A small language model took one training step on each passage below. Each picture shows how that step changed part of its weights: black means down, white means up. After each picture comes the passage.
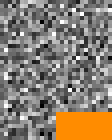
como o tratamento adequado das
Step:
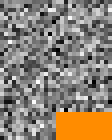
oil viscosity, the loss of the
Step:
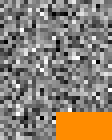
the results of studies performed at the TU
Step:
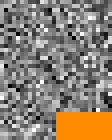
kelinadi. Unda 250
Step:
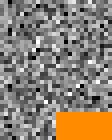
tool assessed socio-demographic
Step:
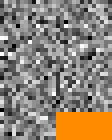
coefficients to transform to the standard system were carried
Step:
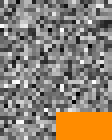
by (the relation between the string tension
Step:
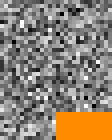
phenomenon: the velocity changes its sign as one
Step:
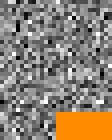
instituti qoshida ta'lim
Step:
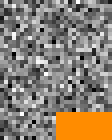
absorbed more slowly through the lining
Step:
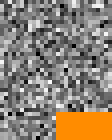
protecting themselves from contracting
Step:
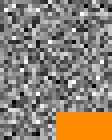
of blue-branch BSSs
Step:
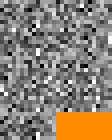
was that it was connected with the official
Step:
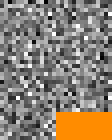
негативных эмоций по
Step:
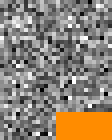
mantiene relaciones con gente de muy
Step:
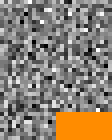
47]. Употребляется
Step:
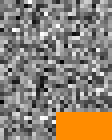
/ Пер. с англ. М.,
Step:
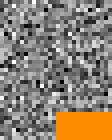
settings with lower socioeconomic
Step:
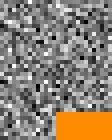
Distância: Regulação de
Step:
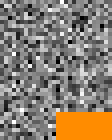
in a multi-channel wireless
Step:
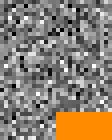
\notag \end{eqnarray}% Here the
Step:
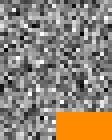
results include bias-corrected outputs from
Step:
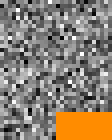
contribution, defined as $$\mathbf{Z}_i
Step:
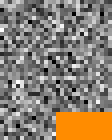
kenyataan yang ada pada
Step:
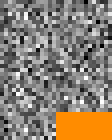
all finite values of $f$ one must relax
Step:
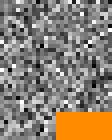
satellite galaxy contents within halo
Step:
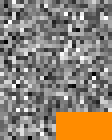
the form $V(x) = v
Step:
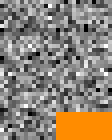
Further investigations in that aspect could
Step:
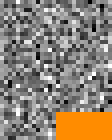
are considered for performance evaluation of the proposed method.
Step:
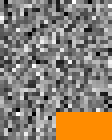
respectively. The participants were asked to
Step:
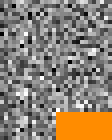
= 1$ and arbitrarty
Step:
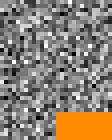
of the education system in our country, about the
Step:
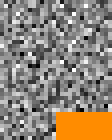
ЮҚОРИ ЁҒ
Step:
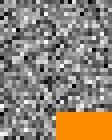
his life lasting experience, about
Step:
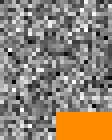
Table 4: Table 4. Basic groups of
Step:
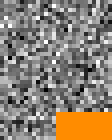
directly related to concrete strength, while water
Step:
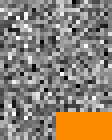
period can be calculated from: $$\Delta Q =
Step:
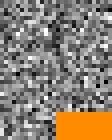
the 21st day are presented in Figure 7.
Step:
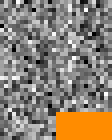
kompleks yoritishni
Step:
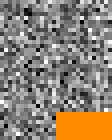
Bayes, K-Nearest
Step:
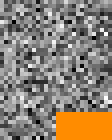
fanlari doktori, professor
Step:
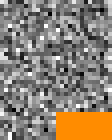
no estilo de vida, na
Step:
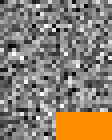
the final cadence is absent, the
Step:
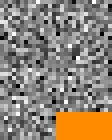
develop counternarratives that mitigate
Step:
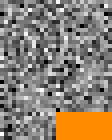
the GW spectrograms,
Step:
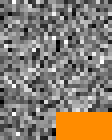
data collection at the point of care with
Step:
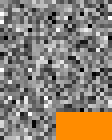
$SF(\mpp)$, is calculated. The
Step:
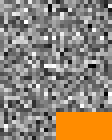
Introduction and Literature Review The
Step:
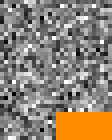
the matter density contrast is derived without using
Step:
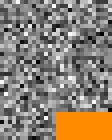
hodnoty pre jednotlivé
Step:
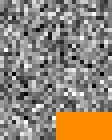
Xizr, Iskandar in
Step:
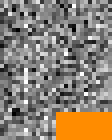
after a certain deformation toward the object's
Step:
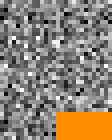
order to work optimally. Next, for a
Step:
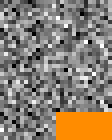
Types of activities carried out by
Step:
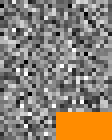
1$ with either $N_e = 1$
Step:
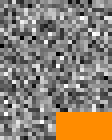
an induction period determining the duration of
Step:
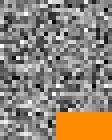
Z. -Cheng Wang, G.
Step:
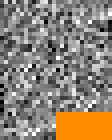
in real time are important. Digital
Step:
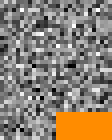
felfogás, miszerint a
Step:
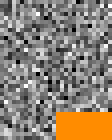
between the sites is $2b$. One
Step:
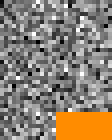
the plane transverse to two light-like
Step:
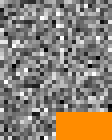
ta'lim texnologiyalaridan
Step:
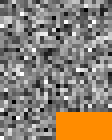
areas of study in string theory since its initial
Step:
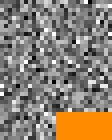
увагу на останню
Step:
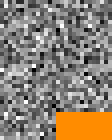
2 of discrepancy between the two groups
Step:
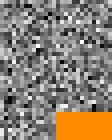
de trabajos. A continuación, se
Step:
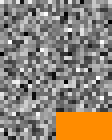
calculated using Eq. (2), of the He atom
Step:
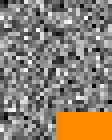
to provide nonperturbative representations of the
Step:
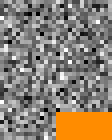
of consumption, food goes through material
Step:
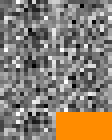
pelo fato de o uso alternativo
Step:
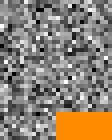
apply the black hole mechanical feedback
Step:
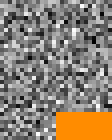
al. 2023 organic food Are green
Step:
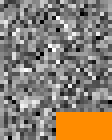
ranges of adequacy of
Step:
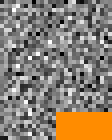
^b Adults Nymphs 83
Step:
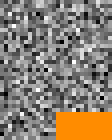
the coupling $J$ and the resonant frequency
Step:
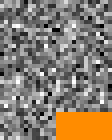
étranger : les IDE sont
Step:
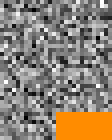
tufayli oralaringizga
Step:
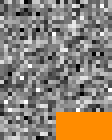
addresses the fundamental trade-off between energy efficiency
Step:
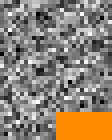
o‘quvchi yoshlarimiz
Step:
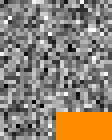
(perfect electric conductor) metal
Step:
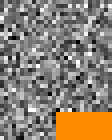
more authentic local experience (Kim
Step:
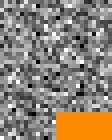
зачастую формируются
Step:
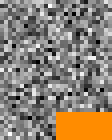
the so-called existential aspect
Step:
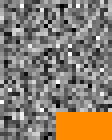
solution by bringing the authentication
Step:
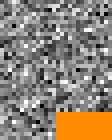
two groups located in two different laboratories
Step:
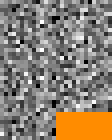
a maximum of 30° and a minimum of
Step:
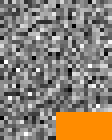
used a flash-back arrester to
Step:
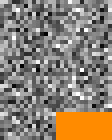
Por un lado, Platón ya
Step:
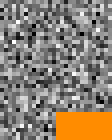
to magnetic field dependence of Hall resistivity
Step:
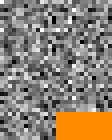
тизимининг, оила ва
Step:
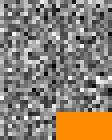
va madaniyat markazlarida
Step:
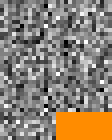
envolvido, demonstrando ser uma das
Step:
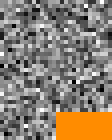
pessoa idosa portadora
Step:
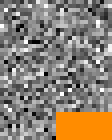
financiero en los siguientes
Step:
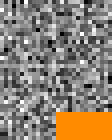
space, as shown e.g.\ for the
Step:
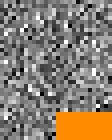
should keep only the relevant parts. If
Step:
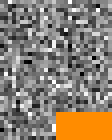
керак экан; Одам
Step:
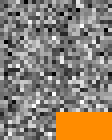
this research, the relationship between phubbing behavior
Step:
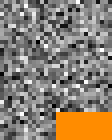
the different WCs are given in Fig.
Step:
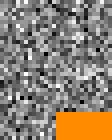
vectors $\boldsymbol{a}_1$ and
